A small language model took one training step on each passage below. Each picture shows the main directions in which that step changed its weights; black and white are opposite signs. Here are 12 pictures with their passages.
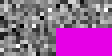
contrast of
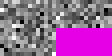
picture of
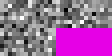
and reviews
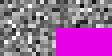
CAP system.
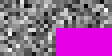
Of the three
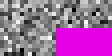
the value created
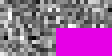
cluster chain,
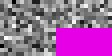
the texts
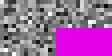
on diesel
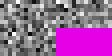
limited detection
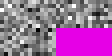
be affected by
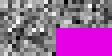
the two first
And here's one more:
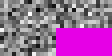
smaller than the
